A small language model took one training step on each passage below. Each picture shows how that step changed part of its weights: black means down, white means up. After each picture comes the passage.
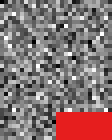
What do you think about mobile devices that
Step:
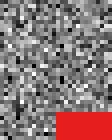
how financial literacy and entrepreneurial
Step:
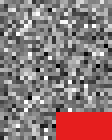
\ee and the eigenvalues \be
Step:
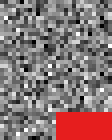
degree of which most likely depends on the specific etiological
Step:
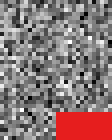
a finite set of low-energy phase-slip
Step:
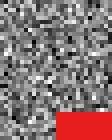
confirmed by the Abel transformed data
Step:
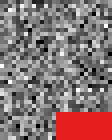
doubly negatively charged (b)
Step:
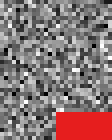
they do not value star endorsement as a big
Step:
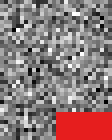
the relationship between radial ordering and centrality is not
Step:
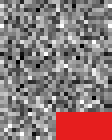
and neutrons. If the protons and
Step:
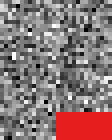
and NAC personnel began work to design
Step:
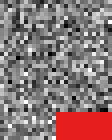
a few identical labels in the ground truth.
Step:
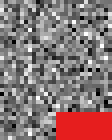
as well. The utilization of such such
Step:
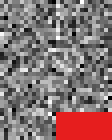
orbit is employed for the Earth observation
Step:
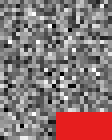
air Cherenkov detector with photo
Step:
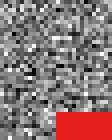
reason for its consistent use when compared with the other methods such
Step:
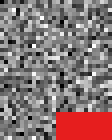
9009 and Zeal L^* and h°
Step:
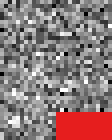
Institute Remote Sensing Labs.
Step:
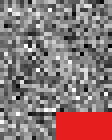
two buds transplanting, T4=
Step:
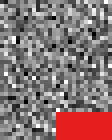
33.33% managed to suppress
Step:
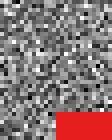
Model}}, {\emph{Sov.
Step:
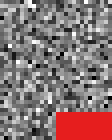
get full acceptance of recommendation by
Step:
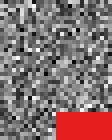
find that the disk fraction varies both with cluster age and
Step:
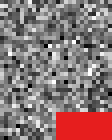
have developed methods that primarily fall into two
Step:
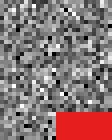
linear complexity $2^n$. Fu et
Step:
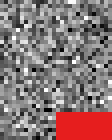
the underlying few-body interactions are probed by
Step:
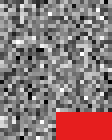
deceleration phase, the cooling frequency
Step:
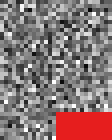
context is suggestive of general orientations and continuing
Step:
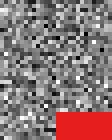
data and revised the manuscript,
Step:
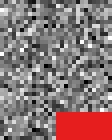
revised stakeholder analysis and revised
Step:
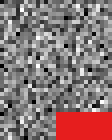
magnetic relaxation behavior can be distinguished by
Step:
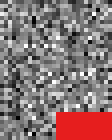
was chosen as the social media platform for the information
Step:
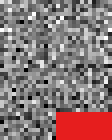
field %inferred from the spin-down data
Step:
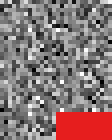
%element number corresponding to TI Tb=
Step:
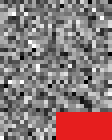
variables, highlighting the importance of leveraging advanced
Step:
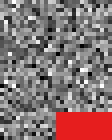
on Jumarie type of R-L fractional
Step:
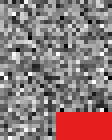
Yim¹ and Gyu-Sik
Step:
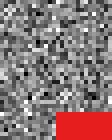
& = & {\overline s} \left(
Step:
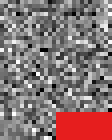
This phenomenon can be called the elliptical method
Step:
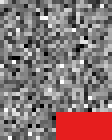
a continuous suture technique with Polyglactin
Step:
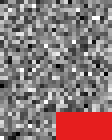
contextual. It creates social bondage within and
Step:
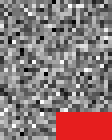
northern Europe, Russia,
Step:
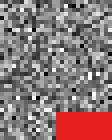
index (0) we mark the initial stage before
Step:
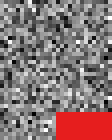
often caused by bacterial infections targeting
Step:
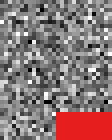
The pesticide residues were detected in
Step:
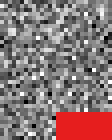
Given the abundance of information,
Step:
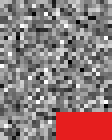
observations gave a detailed insight into the operation of
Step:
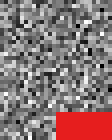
the scaling exponents associated with the moments of
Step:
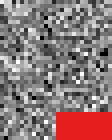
original constitutional provisions by
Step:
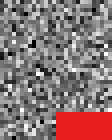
database. The example shows C18:2
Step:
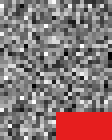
nm) at the exit of the fiber for
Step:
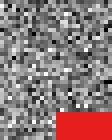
of the powders. The decreases in values
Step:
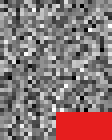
on the pore sites, the strain gradient can
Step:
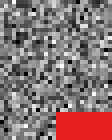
marginal RV trend of $\sim18$
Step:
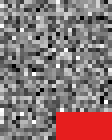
and, as shown by Nagaoka, for
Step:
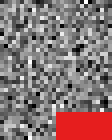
near-field microscopy; cancer
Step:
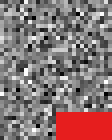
methods for information encoding, followed by a comparison of the
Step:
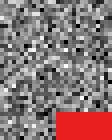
cooling time scale follows $t_{\rm
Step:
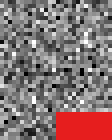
synthesizer was programmed to provide that DC
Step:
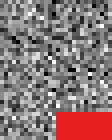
temperature by the Curie Weiss theta
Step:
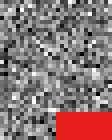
feed material and final products. The SF value of the
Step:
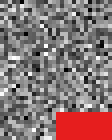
residual Q-transform reveals that the
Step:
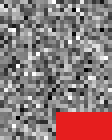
models, where the average Sensitivity and F1
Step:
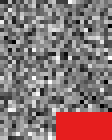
Open government data (OGD)
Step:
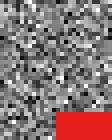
we analyze how cache hit conditions affect
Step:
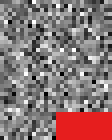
of Pidstrigach \cite{P}
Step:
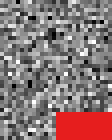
\pi dN$ This mutual
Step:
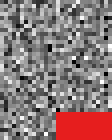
the surface normal and the observer's line of sight
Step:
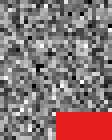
a stochastic increment. In the case of
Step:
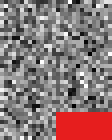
main open issues is the investigation of their
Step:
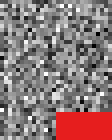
from at least the 1960s, and the evolution of
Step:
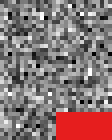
to be individual hadrons or else very narrow
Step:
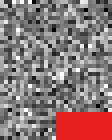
+ w)k$ must be multiplied so that
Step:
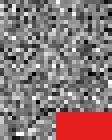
of 20 different test reuses. In order to avoid
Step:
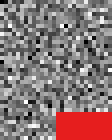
which model of NP is capable to explain theses
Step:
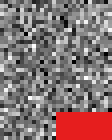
static or homogeneous conformal blocks,
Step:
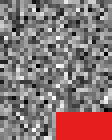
tolerate responsibilities to both the central
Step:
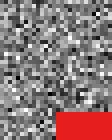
the investigator. I/We have been asked
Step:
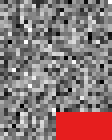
the arguments and conclusions that SWAB
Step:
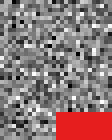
Tufts University, Medford,
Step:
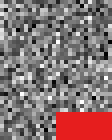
is the conformal dimension operator acting on
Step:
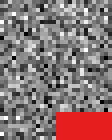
The QWs are separated by a material with the
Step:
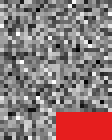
and classifies various forms of place deixis and
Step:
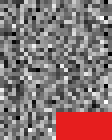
review a determination of the spatial origin of emission using time
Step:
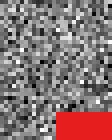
normal distributions. The modeling exercise is performed to
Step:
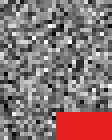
Neutral to Agree Leadership
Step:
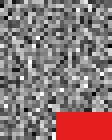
can promote prostate cancer growth and
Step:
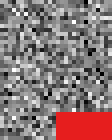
pressing issue is when anomalous thresholds
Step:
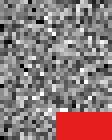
permeation study data of various Imipramine
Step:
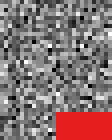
with the strategic ways of running a business.
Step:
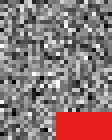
help (98%), and everybody thinks they should
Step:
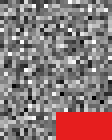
internal picture of health in patients with acute
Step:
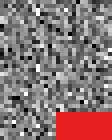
better partial load efficiency compared to the modular
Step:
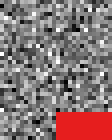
in a comprehensive and sustainable way.
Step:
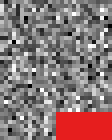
for a camp was a process that demanded some
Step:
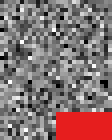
flux which is lost at the surface by the stellar
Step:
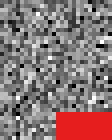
to the primitive $C$, $P$ or
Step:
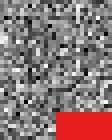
colors or flavors, is a complete
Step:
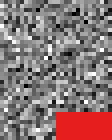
and answered. We find a highly
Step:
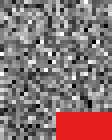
where art is seamlessly part of
